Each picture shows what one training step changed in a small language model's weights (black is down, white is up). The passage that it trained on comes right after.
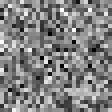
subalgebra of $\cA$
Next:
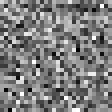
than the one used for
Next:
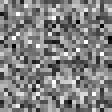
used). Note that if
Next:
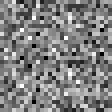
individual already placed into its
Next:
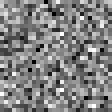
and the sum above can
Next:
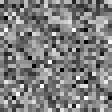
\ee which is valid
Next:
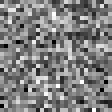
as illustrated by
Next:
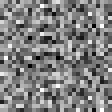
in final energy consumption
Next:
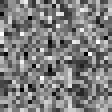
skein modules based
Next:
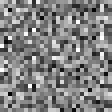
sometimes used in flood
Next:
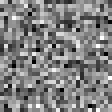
The community has studied social
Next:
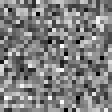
given to visitors and
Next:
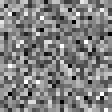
for the experiment—the
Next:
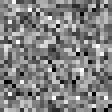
Results were also given as
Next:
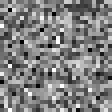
will be cut,
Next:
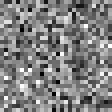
congruent mod
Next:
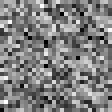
are in distinct subsets.
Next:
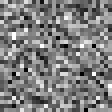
role of the court
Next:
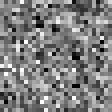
$A $ by
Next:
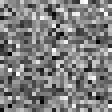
of the computational domain is
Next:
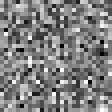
the jet characteristics in
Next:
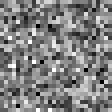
study area, obtained by
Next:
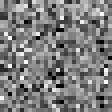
the Perceived Ease
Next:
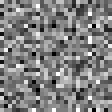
elliptic partial differential equations
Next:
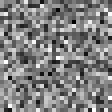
to have optimal mix,
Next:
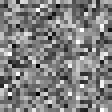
analysis, we consider the
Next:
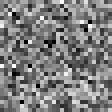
for area-efficient
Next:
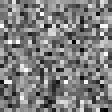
readers will have
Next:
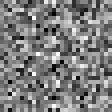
problem. II.
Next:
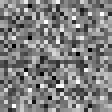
with a cut-vertex
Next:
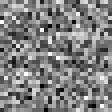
population in the next depth
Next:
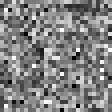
gives $M_2
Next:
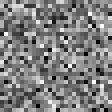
essential to support sustainable
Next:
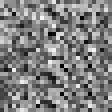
of the number of
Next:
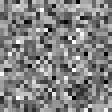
the Dutch as
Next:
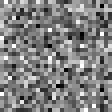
"Portable battery
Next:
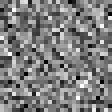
it is natural to ask
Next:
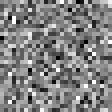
Thereby, these works
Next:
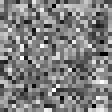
the thicker the
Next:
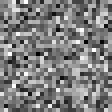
images, with different
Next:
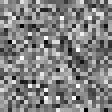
Union ¹
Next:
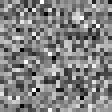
computing. Over the
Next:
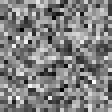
is approximately linear. Based
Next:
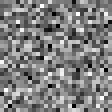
model, liver
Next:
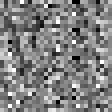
$w$ is bounded
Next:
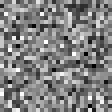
plastic polymers depending
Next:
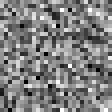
of logic can be
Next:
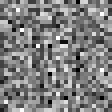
prevents against
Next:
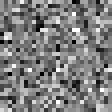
$i$ even,
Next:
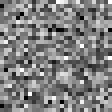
CO² emissions
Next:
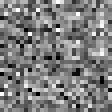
with STBC using the
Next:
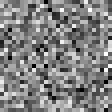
and faunal composition
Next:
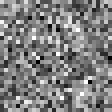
practice in batch
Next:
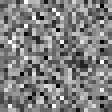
enabling a more
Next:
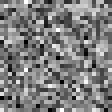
defined}\rangle$ and
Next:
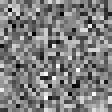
generic function metaobject
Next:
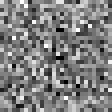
In Vivo
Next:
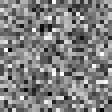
blanching than 5
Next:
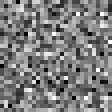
the same. There are
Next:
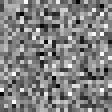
capitis is
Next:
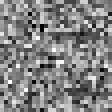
The weighted mean value of
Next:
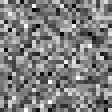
makes handling them very
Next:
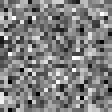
Aust. Math.
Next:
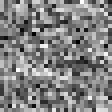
the tangent disc bundle of
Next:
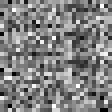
establishing mutual
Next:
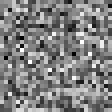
frequency after digital acquisition
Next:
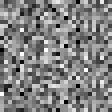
(recall that only
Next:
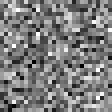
connections with logarithmic
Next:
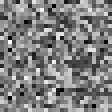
the regularization of linear
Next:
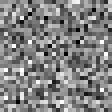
It explores similarities
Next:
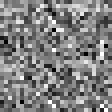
and N is the total
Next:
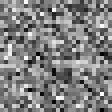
recovery with public
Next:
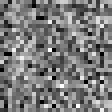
known to give a rich
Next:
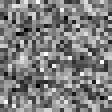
a key person in the
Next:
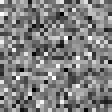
Infinitely many elliptic
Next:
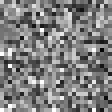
approximate the local solution with
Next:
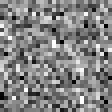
was identified by powder
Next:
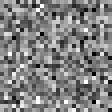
used, lack the same
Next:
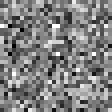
recommendation (Keyes
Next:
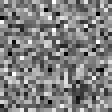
volumes of
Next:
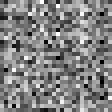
a|D u
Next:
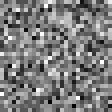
show neither time dependent
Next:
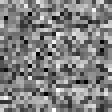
The study period is of
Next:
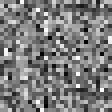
that you have to take
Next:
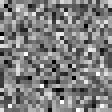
to address the geometric
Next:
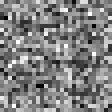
a functional equation of the
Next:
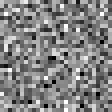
with both humans and
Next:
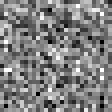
cell between M1 and
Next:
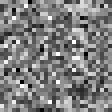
Kingdom} }
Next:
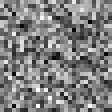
of one frustum
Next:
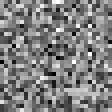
in three main phases
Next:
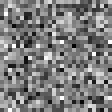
choice of orthonormal basis",
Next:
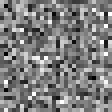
to the %vanishing
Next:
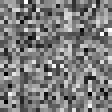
graphs but instead of a
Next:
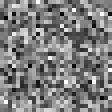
a common approach for data
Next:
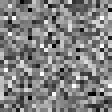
isolating neighborhood both
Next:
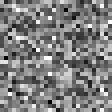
preventing phase C
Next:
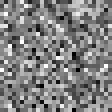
(my essay
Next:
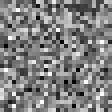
have a high level of
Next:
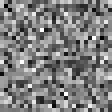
to include more examples of
